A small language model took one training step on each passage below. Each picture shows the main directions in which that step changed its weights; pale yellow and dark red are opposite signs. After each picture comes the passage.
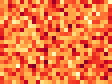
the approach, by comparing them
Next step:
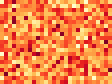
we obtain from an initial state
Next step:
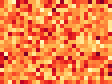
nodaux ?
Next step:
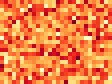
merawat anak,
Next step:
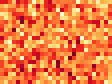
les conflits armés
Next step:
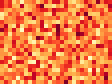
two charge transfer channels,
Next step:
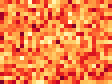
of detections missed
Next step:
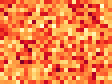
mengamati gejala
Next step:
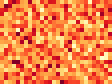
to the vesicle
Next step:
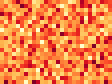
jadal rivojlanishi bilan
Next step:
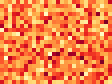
orbiting the GC
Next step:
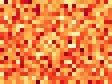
el mostrado en el
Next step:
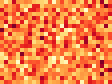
lattice, silicon
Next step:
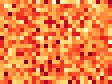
different probabilities of
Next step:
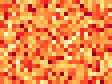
If the surface edge lies
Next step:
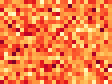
doubt, when just
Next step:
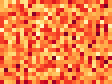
et émotionnel
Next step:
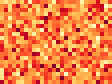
channeling spectra were measured along
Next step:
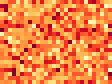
data. The analysis reveals
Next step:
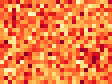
objetivo de esta investigación
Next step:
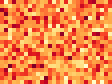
the boundary. Upon
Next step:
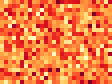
show that densities of
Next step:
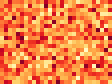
which the scalar $X$
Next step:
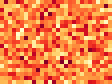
con el hombre, como
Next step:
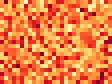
Als Teil des
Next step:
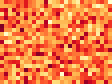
maize population in seed
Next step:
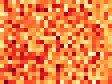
SMBHs are
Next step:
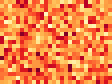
conformal time during this phase
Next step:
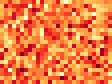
raqs texnikasi va
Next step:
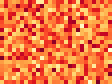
our proof, we need to
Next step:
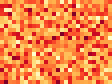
juice. *J.
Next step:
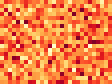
FOSTER G.
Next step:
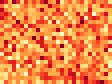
exist, whereas for the
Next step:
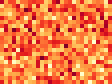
alohida ahamiyat
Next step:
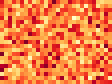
filling factor at the base
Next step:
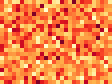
від імпорту
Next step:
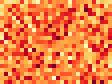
a) shows the knot while
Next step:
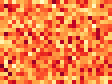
Dra. Chimene
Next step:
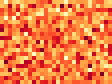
Hall sensor or a different
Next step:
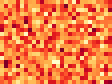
Risager shift
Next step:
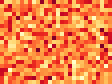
a function of the VLQ
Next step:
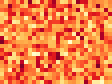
of the results are presented in
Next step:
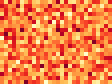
los ambientes más
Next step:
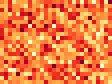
$S$ is shear
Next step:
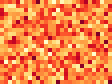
order of magnitude smaller as
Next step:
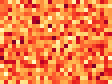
data pipeline in all
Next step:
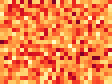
of treatment. Key
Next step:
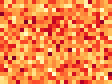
consistent and repeatable
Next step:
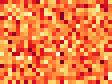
can be reached from the
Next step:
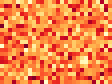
para el cálculo del
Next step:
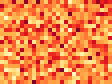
unfortunately does not
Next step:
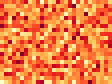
motivation for this evaluation was
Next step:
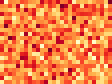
have already been reported
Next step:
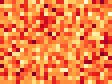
resonant offsets,
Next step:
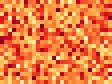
In this appendix, we
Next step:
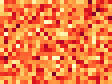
respaldar através
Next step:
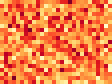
its support, aquires
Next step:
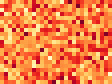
The complete dielectric
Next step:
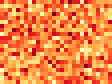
Un ejemplo de la
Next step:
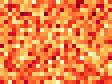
be polynomially
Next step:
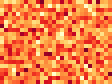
por Martínez
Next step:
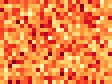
FPI associated with the
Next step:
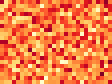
the skill. \\
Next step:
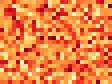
организации. Пришло
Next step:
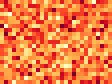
tabela 05.
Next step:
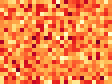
Ia lightcurve and
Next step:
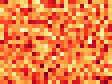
Gaussian distribution as it is
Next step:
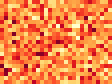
from the empirical relation
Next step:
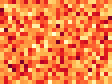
some are known to be stable
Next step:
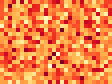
entering the next
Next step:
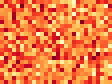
complex simulation outputs.
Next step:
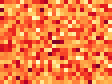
parameter set, which is motivated
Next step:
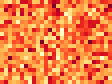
right end of the figure,
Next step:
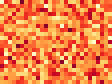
que permitan vincular
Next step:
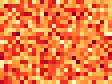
to be clarified. The
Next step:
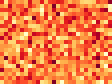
the function as defined in Eq.
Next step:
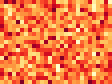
s-s regions are of higher
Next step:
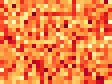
медицина» ,
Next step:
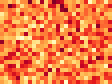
of surface roughness on the
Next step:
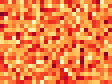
em centímetros.
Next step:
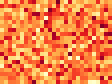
energy exceeds the
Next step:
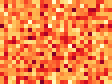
pobres que não podem
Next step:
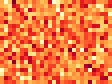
the polariton dynamics, and
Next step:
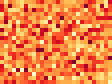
colliders. Therefore it
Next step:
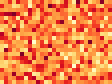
de divulgação
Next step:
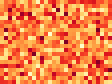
space can be constructed is by
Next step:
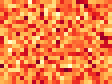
and independent of $\alpha$.
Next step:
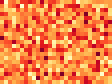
been proposed to fix the
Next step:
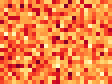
Dallari Bucci e
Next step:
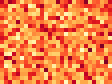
FL packet) and
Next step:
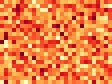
– nutq birligi,
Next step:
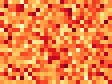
музыковедом Г.
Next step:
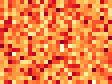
with the mixing angle that
